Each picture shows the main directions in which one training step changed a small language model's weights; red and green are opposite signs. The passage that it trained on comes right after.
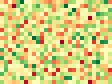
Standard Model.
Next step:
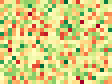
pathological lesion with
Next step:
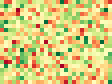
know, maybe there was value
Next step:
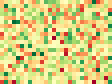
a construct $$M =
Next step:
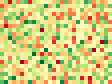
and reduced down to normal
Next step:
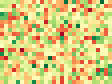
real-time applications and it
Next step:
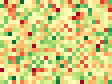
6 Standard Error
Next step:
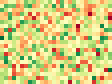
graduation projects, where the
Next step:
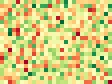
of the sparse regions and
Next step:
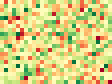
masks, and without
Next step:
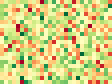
size and total monthly
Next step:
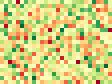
following characteristics: body
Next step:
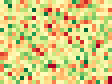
entropy, i.e.
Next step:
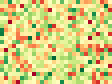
its simplicity and
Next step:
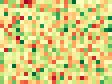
workers earn less than
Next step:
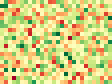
known by intuitionistic
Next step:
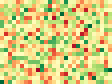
all diodes are responsible for
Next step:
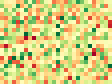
be used with caution when
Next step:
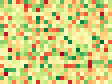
(theses, journal
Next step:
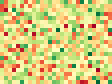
also suggest an elliptical
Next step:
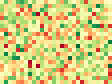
take me as I am."
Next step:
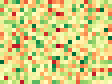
the first line, each row has
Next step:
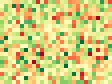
intellectual framework that
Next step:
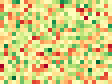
civil society actors
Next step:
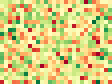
this study are openly available in
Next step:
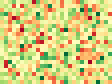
the focus to technological models that
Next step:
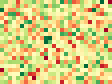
for Small Bases
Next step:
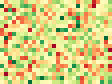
Table 3. Displacements
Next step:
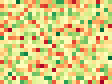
format, are rescaled
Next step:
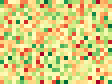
encouraged to provide another
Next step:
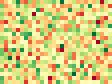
able to arrange his
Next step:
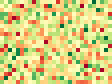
the most striking features
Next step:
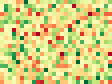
rate increasing by 2%,
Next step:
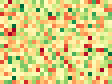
a barcode which is a specific
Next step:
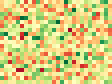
through the analysis of three reference
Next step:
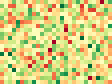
conflict management in which one
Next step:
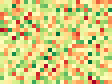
intensity of preference on a
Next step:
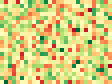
direction) are able to
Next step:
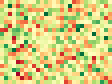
Carlo, C.
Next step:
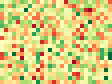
use after six weeks and
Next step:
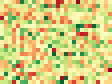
and so on. These factors cause
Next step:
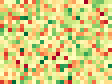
through public-private
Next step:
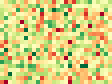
rationale for the frequent
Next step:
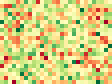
analysis; bar and pie
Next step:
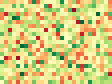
the above discussion, we can perform
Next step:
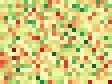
out with the immersion of the
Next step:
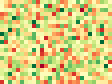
the pontoon structure are
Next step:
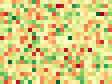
the study revealed that the
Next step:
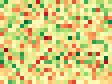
(Tilman et al.,
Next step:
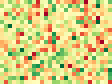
Knoop hardness less
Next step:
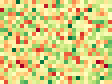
for COVID-19. The
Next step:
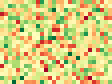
a key piece in an
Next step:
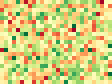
mobile sink's speed
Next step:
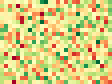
Young's modulus of
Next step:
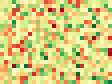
women were there and were there any
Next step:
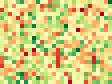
measurements was 200 ps. The
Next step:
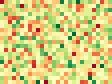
on how the stakeholders of
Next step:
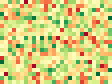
into failure.* Key
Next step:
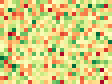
of acculturation comes
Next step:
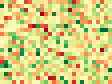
Able to enter official
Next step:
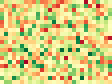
novel linearly fused
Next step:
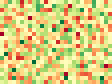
Ibadan North
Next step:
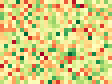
coal or oil based power
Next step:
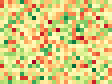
of the «Old
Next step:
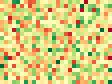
innovation ecosystem,
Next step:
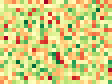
[número de
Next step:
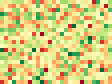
a psychological
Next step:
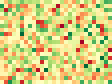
Therefore, researchers and
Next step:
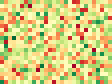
not clinically significant.
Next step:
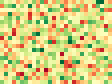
situation. According to
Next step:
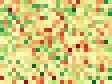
used as analysis instruments.
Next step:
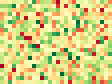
connect, for example, the
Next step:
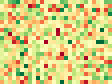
specialists. However, on the
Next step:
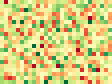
belongs to benign
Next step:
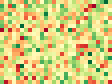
calculation of surface and
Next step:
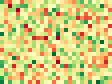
is confined by physisorption
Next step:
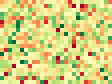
work on. When that goal
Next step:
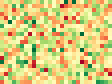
realizing the mass
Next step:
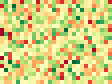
University. In 2024, the
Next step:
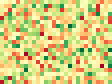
of CIS is as follows;
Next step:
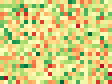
rise of social media and
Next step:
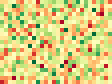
Human spirits have
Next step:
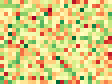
VSG inertia
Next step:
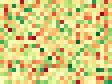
Nitrogen content,
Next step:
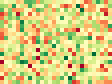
lavage) was the frequent
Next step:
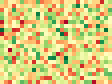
novel hybrid model combines
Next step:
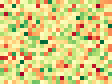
Engineering, Pune
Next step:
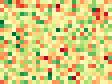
Robustness:** The
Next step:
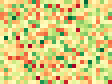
the heat exposure
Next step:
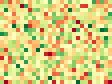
biofilms pose a significant
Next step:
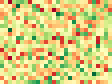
a discrepancy between the
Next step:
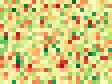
for the ketonic
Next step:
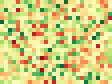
performance losses in a
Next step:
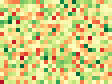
existing initiatives such as
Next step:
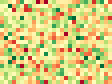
entities when the system
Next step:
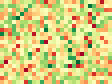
ways and is also often used
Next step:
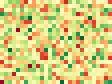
is important to promote healthy
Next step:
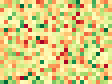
SEM images with magnification
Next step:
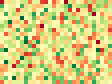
*Do you feel
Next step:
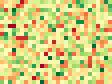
groups: [IMI
